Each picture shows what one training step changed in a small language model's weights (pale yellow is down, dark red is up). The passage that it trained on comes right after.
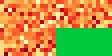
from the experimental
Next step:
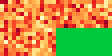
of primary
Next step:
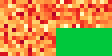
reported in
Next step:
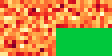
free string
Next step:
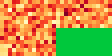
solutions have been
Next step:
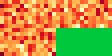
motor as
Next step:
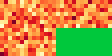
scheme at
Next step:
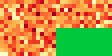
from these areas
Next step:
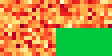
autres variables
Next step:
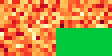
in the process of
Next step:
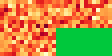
in verband
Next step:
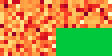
control y
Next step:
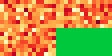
but in this case
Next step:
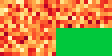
pure state in
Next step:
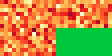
The tweet
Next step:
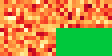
stability tend
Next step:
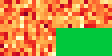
representation which
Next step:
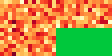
r}$ is a
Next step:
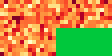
course and
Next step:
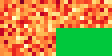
shown in Fig.
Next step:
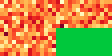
investigate the
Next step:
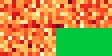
as cold
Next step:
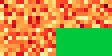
prediction from
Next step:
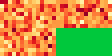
of control used
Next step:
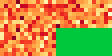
and poorly
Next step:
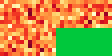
However, as the
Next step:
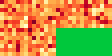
distribution, compared
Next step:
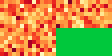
network, as
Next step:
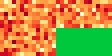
are either
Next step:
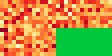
changes of
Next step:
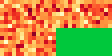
However, this also
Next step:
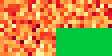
top end
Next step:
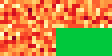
However, UK
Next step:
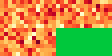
are formed to
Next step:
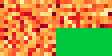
infinite energy
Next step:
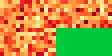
temei de
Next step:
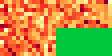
a greater
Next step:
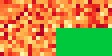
resulted in
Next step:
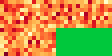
within 8 h of
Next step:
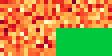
and differences between
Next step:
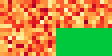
table 7 we
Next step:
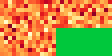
atoms at
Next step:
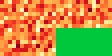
the two,
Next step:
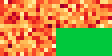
las causas
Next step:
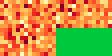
excitation and
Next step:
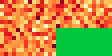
factor and
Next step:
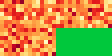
provides an
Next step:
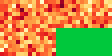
worse as
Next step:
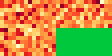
series of
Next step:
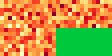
estimation of
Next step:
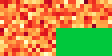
zone in the
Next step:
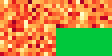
constructs in
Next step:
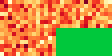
organic raw
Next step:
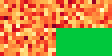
sea ice
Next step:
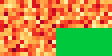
the outer
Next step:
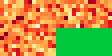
normas do
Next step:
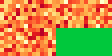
concerning their
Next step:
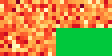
and power
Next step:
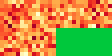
no Brasil
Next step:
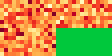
way of
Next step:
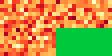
the final and
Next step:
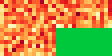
how would that
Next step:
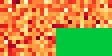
layer as
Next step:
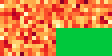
The area is
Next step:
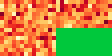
\pf It
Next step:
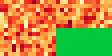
different groups are
